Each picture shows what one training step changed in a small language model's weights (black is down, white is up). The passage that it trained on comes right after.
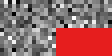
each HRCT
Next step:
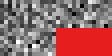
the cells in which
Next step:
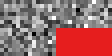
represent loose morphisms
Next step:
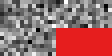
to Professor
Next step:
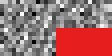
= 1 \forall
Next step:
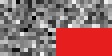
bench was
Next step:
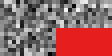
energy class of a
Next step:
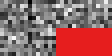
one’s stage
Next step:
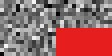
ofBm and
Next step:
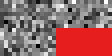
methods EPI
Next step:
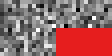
to the task
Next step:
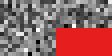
the support function is
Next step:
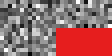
slightly more bent
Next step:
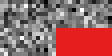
paper, a qualitative
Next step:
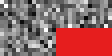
combining different concept for
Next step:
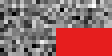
have a greater potential
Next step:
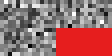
a submodule of
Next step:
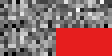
partant de
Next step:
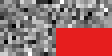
be a compact Riemannian
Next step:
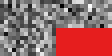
the gut.
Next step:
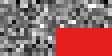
gate oxide
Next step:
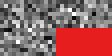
equation (Theorem
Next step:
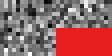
characteristic of the inner
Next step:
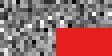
degree $r =
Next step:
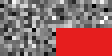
are suitable to operator
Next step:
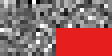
25%. The prevalence
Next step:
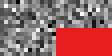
root, and the
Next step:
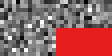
degree one. The
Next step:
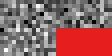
devised in the
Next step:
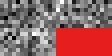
picking a
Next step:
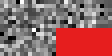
dust particles generated
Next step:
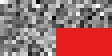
+ v \cdot
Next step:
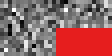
coefficients of the
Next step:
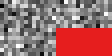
are presented and
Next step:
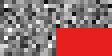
$\Sigma$, and
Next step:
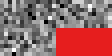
online. When
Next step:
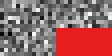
and the value of
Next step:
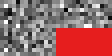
right side of the
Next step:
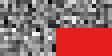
keV - and
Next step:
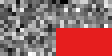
substitution of the
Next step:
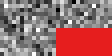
Thus, we get
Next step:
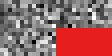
to minimize the
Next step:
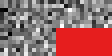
that the proof of
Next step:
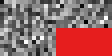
in the regions,
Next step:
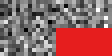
because the relevant
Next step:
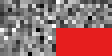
to the project -
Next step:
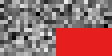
is positively defined
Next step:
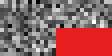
resource constraints while
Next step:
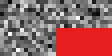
of caries
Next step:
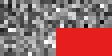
the resonant
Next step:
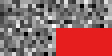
to have continuous limit
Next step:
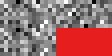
\nonumber \\
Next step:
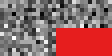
test problem. As
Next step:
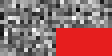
and those whose
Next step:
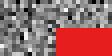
use $K =
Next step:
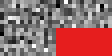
and whose heights
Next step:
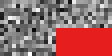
and $\bold
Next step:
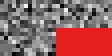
two complex variables.
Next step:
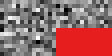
and OFF according
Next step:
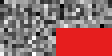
in the complex plane
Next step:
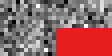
arts from the
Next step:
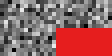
of the dyed
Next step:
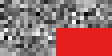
is a real algebraic
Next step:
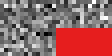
generation or to the
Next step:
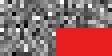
it does tell
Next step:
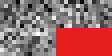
solution for a baseline
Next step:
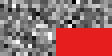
was dark
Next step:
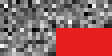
generality.} integer
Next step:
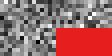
D$ is Lipschitz
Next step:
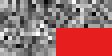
He is a
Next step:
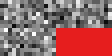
naturally it increases
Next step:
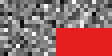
if it is relatively
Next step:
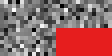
Schur problem.
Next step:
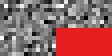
obvious definition for
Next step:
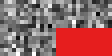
benefit linkage
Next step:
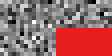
above, reveals
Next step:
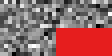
A series representing
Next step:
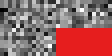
that the moving human
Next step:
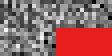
the past. They
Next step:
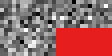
for static
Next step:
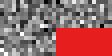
Structure in
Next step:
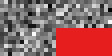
applications spur from
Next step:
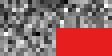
fraction of a second
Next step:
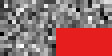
$P^*$ denotes
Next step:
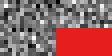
convex in one
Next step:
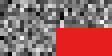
of higher order
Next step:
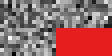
the user could be
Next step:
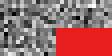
have a more complex
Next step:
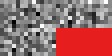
si il
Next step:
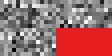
a Fano surface
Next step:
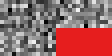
lack of spare
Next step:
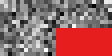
Interaction from
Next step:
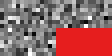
and van der
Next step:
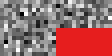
are real, continuous
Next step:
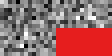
quantity: %
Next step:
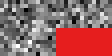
application, but the
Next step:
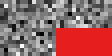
independence criteria to
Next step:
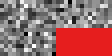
only if $\Delta
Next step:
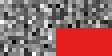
factors have been
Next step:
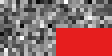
nature of the signal
